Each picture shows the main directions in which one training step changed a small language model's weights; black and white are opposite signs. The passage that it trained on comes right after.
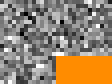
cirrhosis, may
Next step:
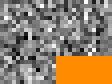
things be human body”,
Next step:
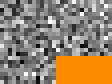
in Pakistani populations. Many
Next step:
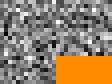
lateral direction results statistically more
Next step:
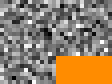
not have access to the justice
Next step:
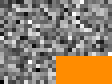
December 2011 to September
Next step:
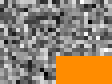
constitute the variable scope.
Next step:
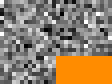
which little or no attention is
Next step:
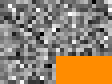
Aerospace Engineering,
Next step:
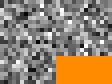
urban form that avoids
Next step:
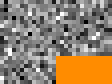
and radiologically proved
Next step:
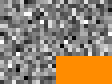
These are mainly urban districts in
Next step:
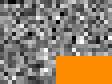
workers. The study also
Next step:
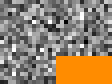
surveillance, flora
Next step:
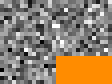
Article Publishing
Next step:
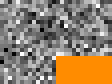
lifestyles, as
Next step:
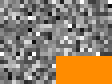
shown in Fig.3.
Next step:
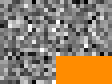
phenylephrine group than
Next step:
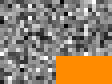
Keywords: teacher
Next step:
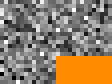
the RO system in the
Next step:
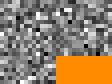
will suggest alternative datasets that can
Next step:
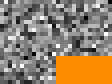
has been developed within the overall
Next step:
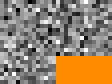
2025 we'll release further
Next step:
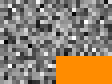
Supplementary document 2.
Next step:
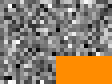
Object Identifier
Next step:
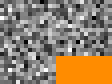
income (for time spent
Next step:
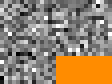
applied the same dimensions in the
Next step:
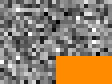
Received 31 August
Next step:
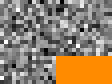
and endangered.
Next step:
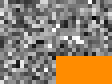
the test results ($t =
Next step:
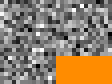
the Royal cup of
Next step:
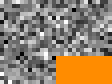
student comprehension accurately.
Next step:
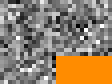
their demands. - ITC
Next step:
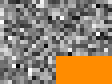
the terms of the lease
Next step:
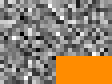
Needless to say that
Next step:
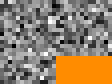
of the program, as it
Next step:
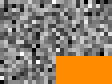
test A →
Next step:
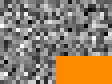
used as a proof of
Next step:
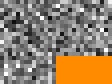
on using physical laws to
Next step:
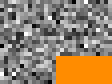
to improve their attitude towards patient
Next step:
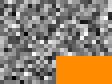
to describe the membership functions
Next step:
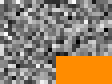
religion, occupation,
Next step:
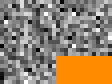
The optimization is performed on the
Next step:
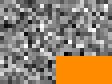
two layouts:
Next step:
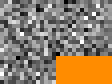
ultrasonic pulse
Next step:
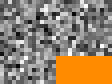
are provided to validate the
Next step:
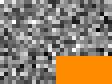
in Asia, where traditional
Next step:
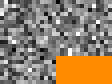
with the standard compressor
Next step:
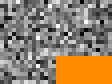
perspectief. Het
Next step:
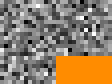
µg/mL and
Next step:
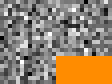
layered sandwich
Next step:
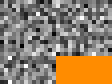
Bank of Africa Plc,
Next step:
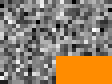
competitors build advanced operations
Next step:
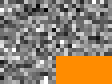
0.1 Overall there
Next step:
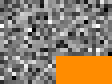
applied over other measurement models for
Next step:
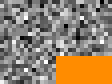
technological innovations have changed the way
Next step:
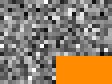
suited to carry out these
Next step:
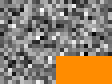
carries paramount significance
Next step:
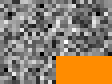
proposes pathways for
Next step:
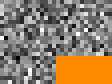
in composite flour formulation
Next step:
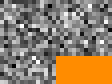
online learning platform. The goal
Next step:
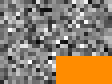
symbolic message of sustainability in
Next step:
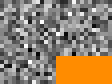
merchants to accept
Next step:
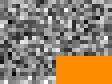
older Filipino consumers,
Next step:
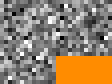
affiliations Metadata of
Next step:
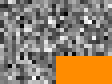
of assessing the casual
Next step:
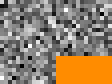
of fontanelles
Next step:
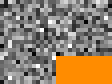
of low power, a small
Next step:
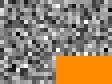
and to more effective coping
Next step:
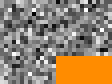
1% showed the highest efficacy
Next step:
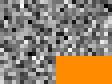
The detection of antibiotic
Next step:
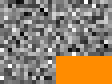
Diabetes in Terms
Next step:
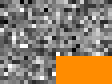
60°C, the thickness
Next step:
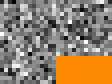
of Intermingled
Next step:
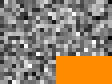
refresh our minds,
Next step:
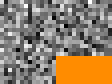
be seen as an avenue
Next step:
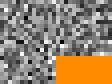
are structured accordingly. Section
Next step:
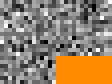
“process model” in
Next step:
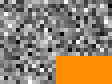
of interns on a systematic
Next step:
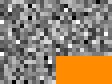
Kubernetes and potential
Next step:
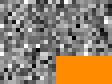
of the IEEE*
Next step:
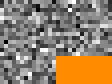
filter media. The diameter of
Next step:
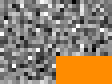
The authors declare no
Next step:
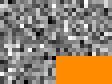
of maternal mortality and
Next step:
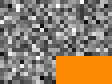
THE COVID ERA:
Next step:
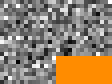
uses a 3×3
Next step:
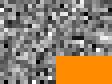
to extend the model to
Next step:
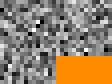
position of necessity and
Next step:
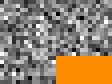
discussion in the classroom, the
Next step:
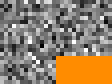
by five essential faculties
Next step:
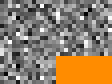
because publishers are more
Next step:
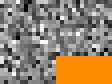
Within his system,
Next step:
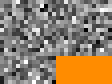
are somehow well aligned
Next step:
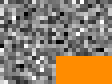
from the variety. By
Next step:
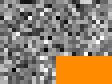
Utilizing the suture
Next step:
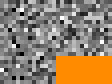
displacement approach in aqueous medium.
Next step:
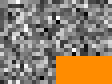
their classroom performance but also contributes
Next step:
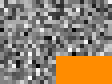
that play strategic roles in
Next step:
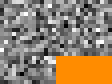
during the pandemic. The moral
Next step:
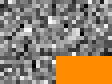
of attending students in
